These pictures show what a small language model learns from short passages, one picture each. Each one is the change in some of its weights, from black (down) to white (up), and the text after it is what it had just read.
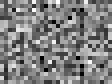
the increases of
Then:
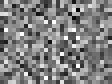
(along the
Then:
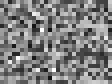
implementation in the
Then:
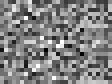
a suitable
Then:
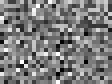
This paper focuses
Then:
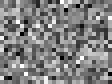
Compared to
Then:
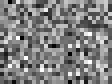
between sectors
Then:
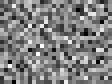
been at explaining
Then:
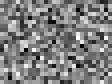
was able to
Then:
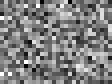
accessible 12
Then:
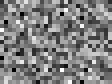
Most of these
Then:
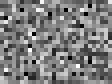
- Because
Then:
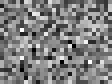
improve classification
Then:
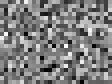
use of text
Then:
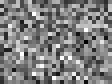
collaborative model
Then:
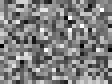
the ester,
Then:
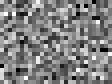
of plasma
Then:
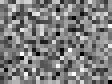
therapy and
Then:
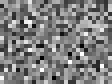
public Public
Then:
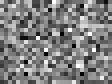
is certainly
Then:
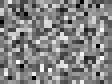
the compromised
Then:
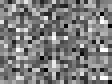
of the large
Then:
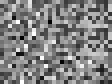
final structure that
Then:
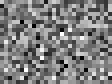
classroom into
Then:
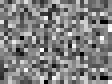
of professional development
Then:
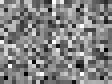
is extracted
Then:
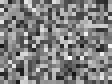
also in the
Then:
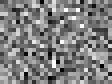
technologies can
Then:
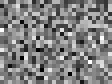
care medical
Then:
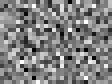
which possibly
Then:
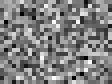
give insight
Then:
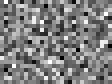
or animal
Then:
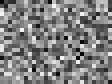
During the time
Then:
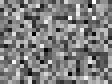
and religion
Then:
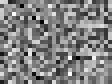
design leads to
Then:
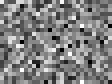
the web site
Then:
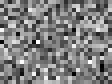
method was validated
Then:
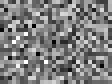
features only.
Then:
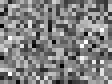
system can be
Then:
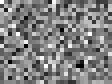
are very much
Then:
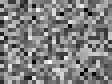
technique involves
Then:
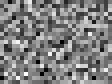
one with a
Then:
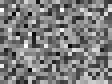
infection and
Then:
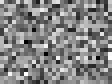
for example, the
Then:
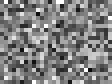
note that the
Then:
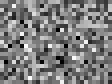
materials and energy
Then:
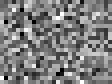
a Roman
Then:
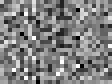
2. We first
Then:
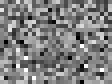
was analysed
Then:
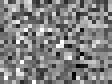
a change in that
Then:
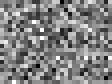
that has to do
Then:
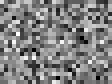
lower cost has
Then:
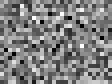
world around them
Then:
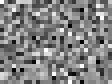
the widely
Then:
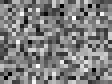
preparing and
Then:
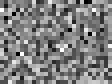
income and
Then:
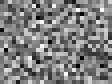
a sobering
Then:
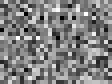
resistant to
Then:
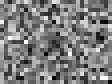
of School
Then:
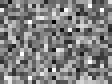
temperature variation in
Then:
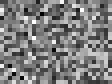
A.1 and
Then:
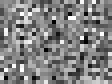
digest B
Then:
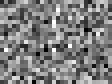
current evidence on
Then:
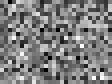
future of the
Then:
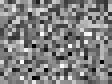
to its six
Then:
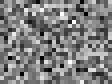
space of
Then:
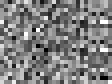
of our study
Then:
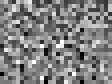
a common practice
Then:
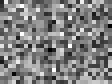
lowest one was
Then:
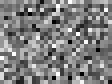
GARG and
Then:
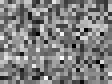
in copper
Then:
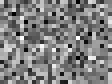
declare no
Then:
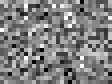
composed of a
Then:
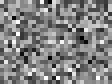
lower part is
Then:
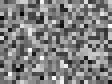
land in observations
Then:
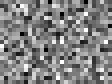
If this is
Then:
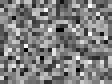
while value of
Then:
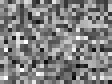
in terms of both
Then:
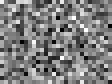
the keyboard
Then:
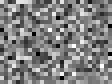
the distribution of
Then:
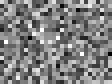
using their sense
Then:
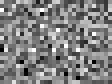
and simple
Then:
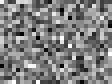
the latter
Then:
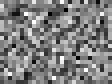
environments like
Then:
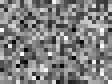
can compare
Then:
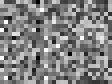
(S) for
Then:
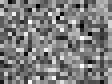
= \sin
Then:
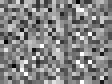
is expressed
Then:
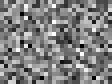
added to the
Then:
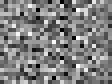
equator is
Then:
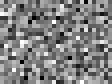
cone depends
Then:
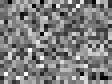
end of a
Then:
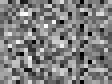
a prime example
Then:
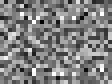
linear models to
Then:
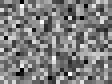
it is also important
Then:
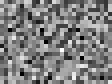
in the cases of
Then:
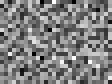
part of the
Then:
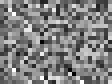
be described using
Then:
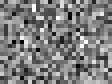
belief in
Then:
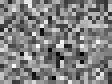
not a person has
